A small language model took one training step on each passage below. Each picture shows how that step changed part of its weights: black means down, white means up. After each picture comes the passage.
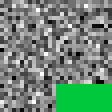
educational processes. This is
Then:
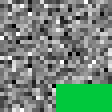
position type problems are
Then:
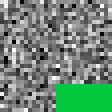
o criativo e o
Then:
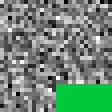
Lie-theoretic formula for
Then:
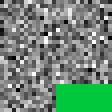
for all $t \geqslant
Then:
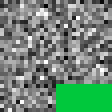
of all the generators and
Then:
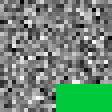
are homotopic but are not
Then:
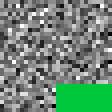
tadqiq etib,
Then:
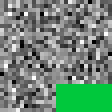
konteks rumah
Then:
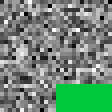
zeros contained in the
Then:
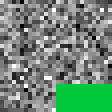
\hfill $\Box$
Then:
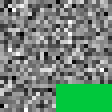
situação pode
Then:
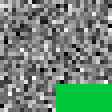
НС, роль такого
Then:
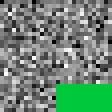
exercises namely group
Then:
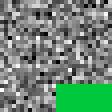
manera explícita, el
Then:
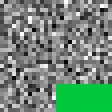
place $q$ outside
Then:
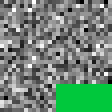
закрепленный к
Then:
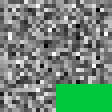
\cite{Nat}, we can
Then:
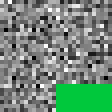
Cybernetics 55
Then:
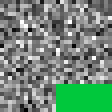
a figura da poeta e
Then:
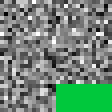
one, we easily obtain
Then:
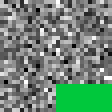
a oração tem muito
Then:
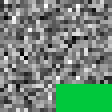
a mesterséges
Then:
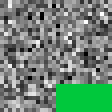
modulating signal to be
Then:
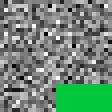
inverse problem. To
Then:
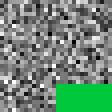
bo‘ladi. Sozlash
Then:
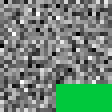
sazan baliqlar
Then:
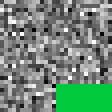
Hamiltonian system is the
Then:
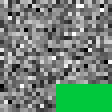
of $\mathscr{F}$ such
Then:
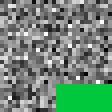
is a union of a chain
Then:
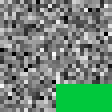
principios éticos
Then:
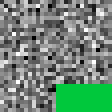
kita sehari-hari.
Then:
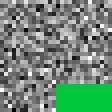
operator of a normal almost
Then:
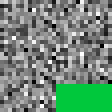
экономики и
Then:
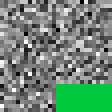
a jak nejlépe by
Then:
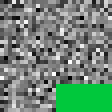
Proliferation / Y.
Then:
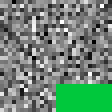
sujetos del sexo
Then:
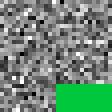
real semisimple Lie
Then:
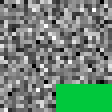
and researches*.
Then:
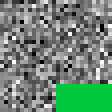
Louis Favoreu,
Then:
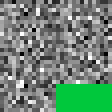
is a multiple of 4 for
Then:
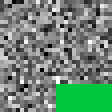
$w$ determines a
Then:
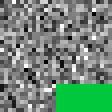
in $L^2(\Omega)$ and
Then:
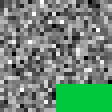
de diferença dos
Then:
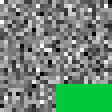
complex. \end{lemma}
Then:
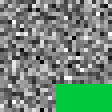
powers? What about
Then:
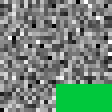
с определенными
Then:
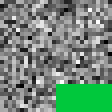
алады. 3D
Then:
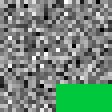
in order to make his paper
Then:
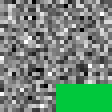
ہے، تب
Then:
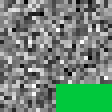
zelfs niet in
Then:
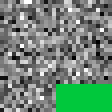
of the DNWR method for the
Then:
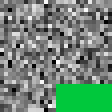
of symbols used in various
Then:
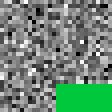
first that the $R$-linear map
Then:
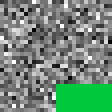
i,j\ppq n}$ and
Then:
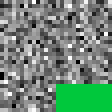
учун муҳим
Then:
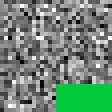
will imply) we can not really
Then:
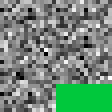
\dots \geq p_k
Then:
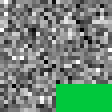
$V_k =$ finite dimensional
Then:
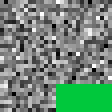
$\sch$ be a projective
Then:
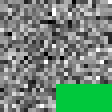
usullari xaqida
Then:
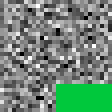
\cite{Cuntz} are
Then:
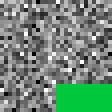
tradicionalmente se estaba
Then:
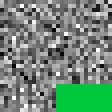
when $\ad(x)$ has real
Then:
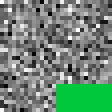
для компаний
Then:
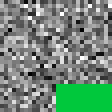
then follows that Lie algebra $\frak
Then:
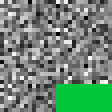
la representación, debe
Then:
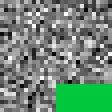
Левина, в
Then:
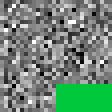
$$\limsup_{n \rightarrow
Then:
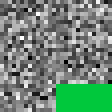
converges uniformly to
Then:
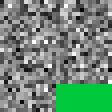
organizare și
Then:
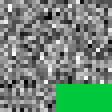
mean curvature is
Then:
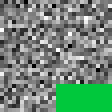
zaman ğunnenen
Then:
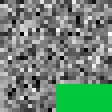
у тупоугольного
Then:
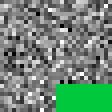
$Z$ disconnects the
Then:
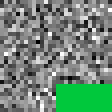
and their derivatives up to
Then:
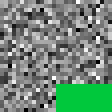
0-25 sm qatlamda
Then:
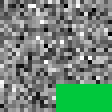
the quotient $G_1
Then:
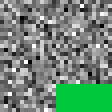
particular one has \begin{equation}
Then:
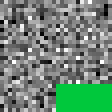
Tiempo de ejecución
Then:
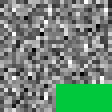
grafiek. Het
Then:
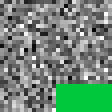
acadêmicas e as
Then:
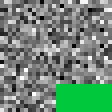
the latter provides a
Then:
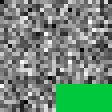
da musculação é
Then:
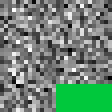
displacement and assumption A2
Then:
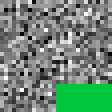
Тези три основни
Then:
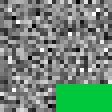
economie en recht
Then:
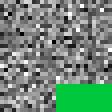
paper, we discuss the problem
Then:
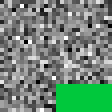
відбувається в
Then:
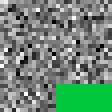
and Agrotechnology
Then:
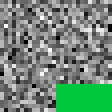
0\right) }\left(
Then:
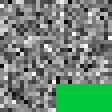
$S$ is a smooth
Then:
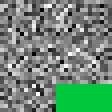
que llegan a una edad
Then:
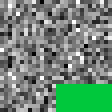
оксиду кальция
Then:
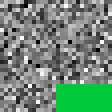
hamda xalqimizni
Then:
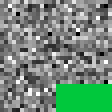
natijalarni muhokama
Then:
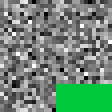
STCSM, the
